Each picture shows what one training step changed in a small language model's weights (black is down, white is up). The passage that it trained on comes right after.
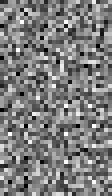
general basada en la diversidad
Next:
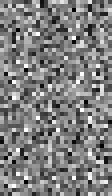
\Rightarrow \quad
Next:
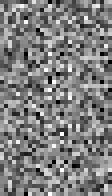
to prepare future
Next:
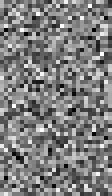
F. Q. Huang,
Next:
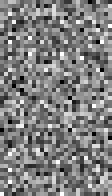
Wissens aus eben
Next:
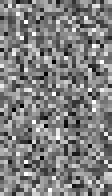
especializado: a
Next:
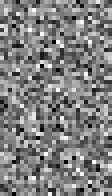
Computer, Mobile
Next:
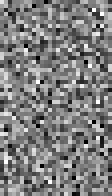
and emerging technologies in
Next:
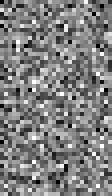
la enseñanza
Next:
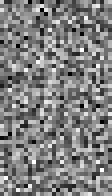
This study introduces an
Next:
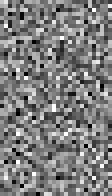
suffering of the poor,
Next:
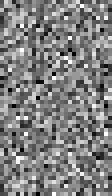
inom inkluderande
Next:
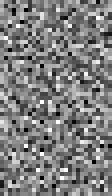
intestines. In the external
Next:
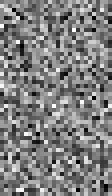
dva fizički
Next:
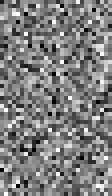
wisata air panas
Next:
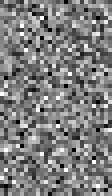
genetic algorithms.
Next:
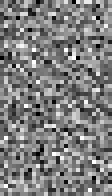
dan Persiapan
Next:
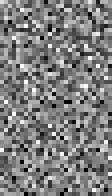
certain activities with a
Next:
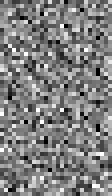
non-ionic condition and the
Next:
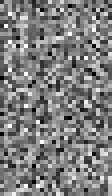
tidak adalah itu
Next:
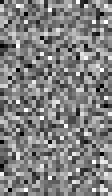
3 by 3 matrix is run
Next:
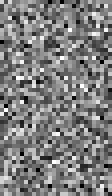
(ohho), aha,
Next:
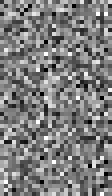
of convection as a function of
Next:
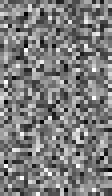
is methodologically important to identify
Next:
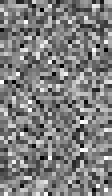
for statistical inference and
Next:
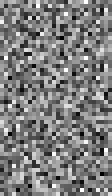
ro'yxati: 1.
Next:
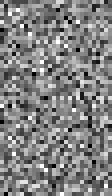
в большей степени
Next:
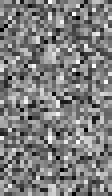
of prime importance. Poor
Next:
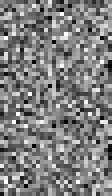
squared second derivative
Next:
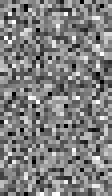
proteção de seus dados de
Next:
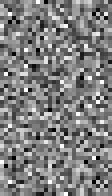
rivojlanishi davomida
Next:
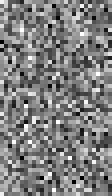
must choose to use ml
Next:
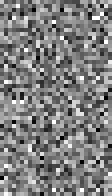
aniqlashga ahamiyat
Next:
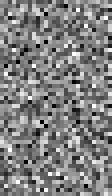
IPS CA AND
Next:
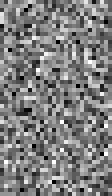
anni immediatamente
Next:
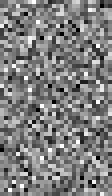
uslub ko'plab
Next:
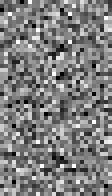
et Président du
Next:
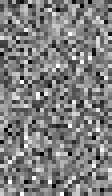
Recent advances in the
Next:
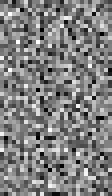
reconocimiento va más
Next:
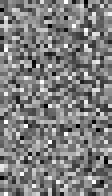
divinity, which has a
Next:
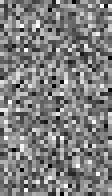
silica groups. In order
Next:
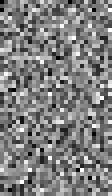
companies outside of the
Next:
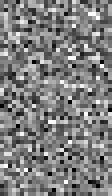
passed and everything
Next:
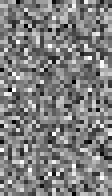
volume required to inflate
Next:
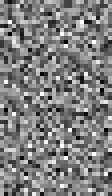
egallash va g'oyaviy
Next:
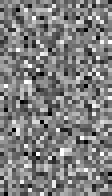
Plus amplement, sur le
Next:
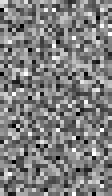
apathy and is authentic
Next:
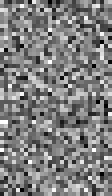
its output, especially
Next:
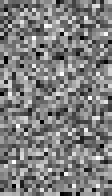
de Brinquedos
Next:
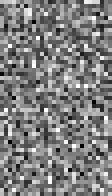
perception in robotic
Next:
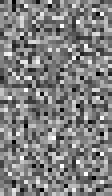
the volume of Phanta
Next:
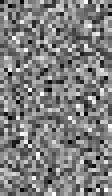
amaliy yondashilgan.
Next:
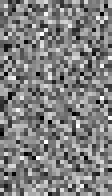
на основі досвіду
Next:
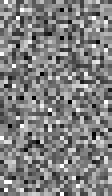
eV with possibilities for
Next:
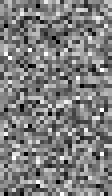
sur la performance des incubateurs.
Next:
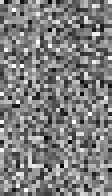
interviews were used to explore
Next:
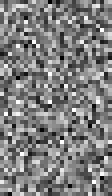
to take the recyclable
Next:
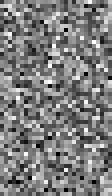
sean bacterias,
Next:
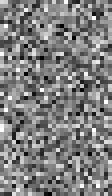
elastic perfectly
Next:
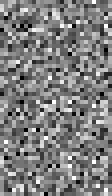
in Ni^{II} complex.
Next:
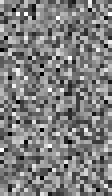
edifici. VITA
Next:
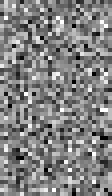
Cd, Zn, Fe and
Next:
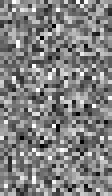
8. Morton J.
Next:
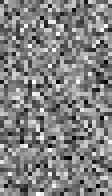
Cabe señalar que en
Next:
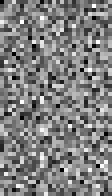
Захарчук О.
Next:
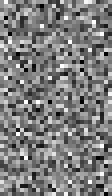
est au cœur de la
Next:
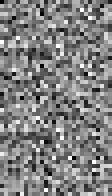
Out of the Woods
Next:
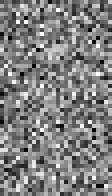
de capacitação docente e
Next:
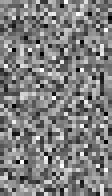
парацетамол 15
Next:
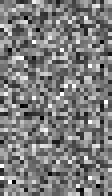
and satisfaction. The study
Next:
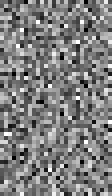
unlike other types of
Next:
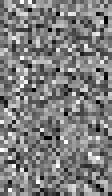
population [3,4].
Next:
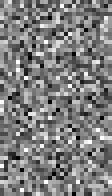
termos da lei, sobre
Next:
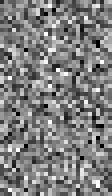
of decision-making
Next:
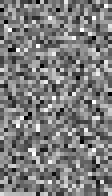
doenças que resultam em
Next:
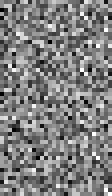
показывают, что
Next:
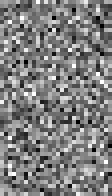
projeto e com os
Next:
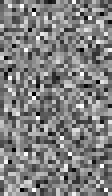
Abstract: This study aims
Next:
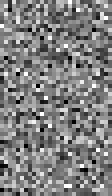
collaborations in EUAs
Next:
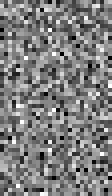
findings of 21 studies in
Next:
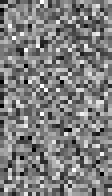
issue of the civil
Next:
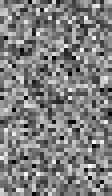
species on the surface of the
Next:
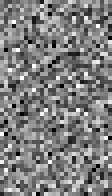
С физической
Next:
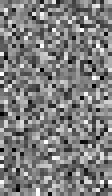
часов. Это
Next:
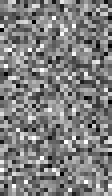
реаліях також
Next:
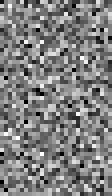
(end set). It indicated that
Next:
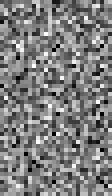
that is formed in the process of
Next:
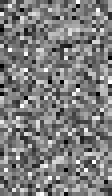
apparaissent dans les
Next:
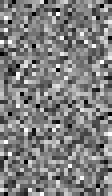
voor de beoordeling
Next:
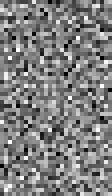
the service relying on two main
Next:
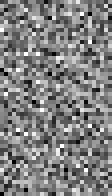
жирних кислот, з
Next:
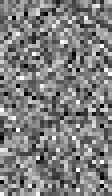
of 45 minutes was found to
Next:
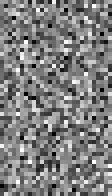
1959 yili Anderson
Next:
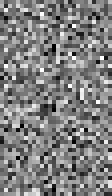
подход в процессе
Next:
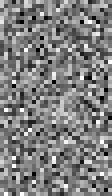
qilish imkonini berdi.
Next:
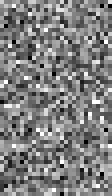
believed as an essential
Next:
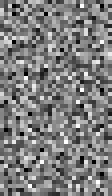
and lighter children perform
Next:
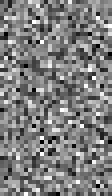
8 4 Describe your
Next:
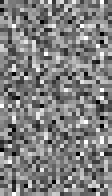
Bulletin of normative
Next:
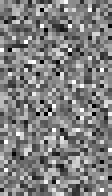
Economic dimensions of
